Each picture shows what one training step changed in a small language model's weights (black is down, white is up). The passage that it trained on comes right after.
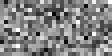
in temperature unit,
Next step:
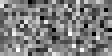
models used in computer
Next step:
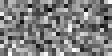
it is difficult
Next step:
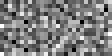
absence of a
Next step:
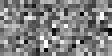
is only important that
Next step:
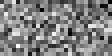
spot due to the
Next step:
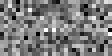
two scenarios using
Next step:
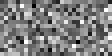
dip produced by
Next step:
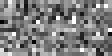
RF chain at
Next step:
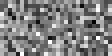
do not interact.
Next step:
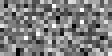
to identify which
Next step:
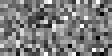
order. Above
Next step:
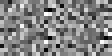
ones. The
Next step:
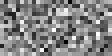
different values of the model
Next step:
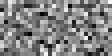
For each input,
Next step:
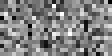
roughness generated
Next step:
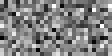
similar to those obtained
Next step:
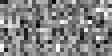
%I think
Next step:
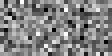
the temperature evolution.
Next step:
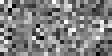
next discuss the
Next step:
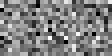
In that case,
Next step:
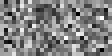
measurements, the
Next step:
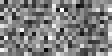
us to obtain the
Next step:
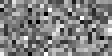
compared to the
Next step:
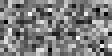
When $\Delta =
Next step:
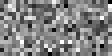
contains various
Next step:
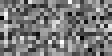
don't need
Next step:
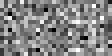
the same dimensions,
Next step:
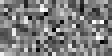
ATLAS found
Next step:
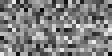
These processes of
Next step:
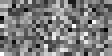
Studio di
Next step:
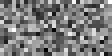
of magnitude;
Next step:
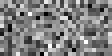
the axial
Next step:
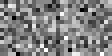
motion correction and
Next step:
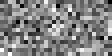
impose that the
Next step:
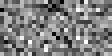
discrete choice
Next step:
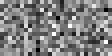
with an indication of
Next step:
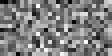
modulus and
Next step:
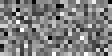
classification of
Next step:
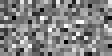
ratio, where the
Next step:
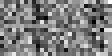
cycle of
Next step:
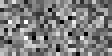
One of the most
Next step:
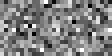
approximation for the
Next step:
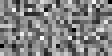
by running a
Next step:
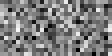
task is a
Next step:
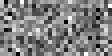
the modulation of
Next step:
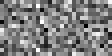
concentration matrix
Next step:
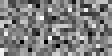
by simply
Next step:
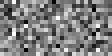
median value in
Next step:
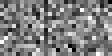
and robust
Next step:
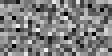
the ``quantum
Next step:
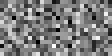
also inside region
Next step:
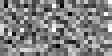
to the fact that
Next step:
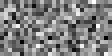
a perfect
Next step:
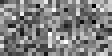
nicely {\em
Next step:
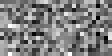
emphasize that the
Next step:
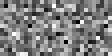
to exchange an
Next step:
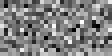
to see the effect of
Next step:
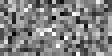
functions. Let us
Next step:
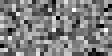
large area it
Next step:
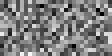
performances of a
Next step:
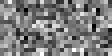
Distributions in
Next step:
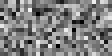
those covered by
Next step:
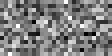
Hamiltonian that
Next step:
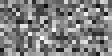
parameter $\epsilon=\f
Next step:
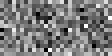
reports) of
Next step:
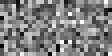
changes of
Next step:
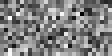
whose importance in
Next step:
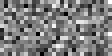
to the use of a
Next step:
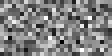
complex movements
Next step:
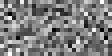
the numerical data in
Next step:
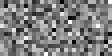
to build
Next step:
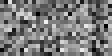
uncertainty of
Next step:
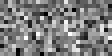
pattern in which the
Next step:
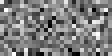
N$ , with
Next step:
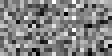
an example, we
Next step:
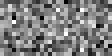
carry web
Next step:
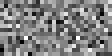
that $x = d
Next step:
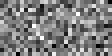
states by means of
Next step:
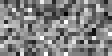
in that model. It
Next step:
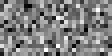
We provide
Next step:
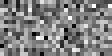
for any kind of
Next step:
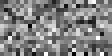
effective potential. For
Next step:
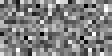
for mixed states.
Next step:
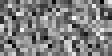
significance and the
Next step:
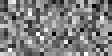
linear dependency of the
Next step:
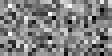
we attempt
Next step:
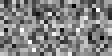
of the curvature
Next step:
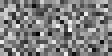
a detailed
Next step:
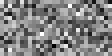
the light at the
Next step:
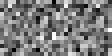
This second peak is not
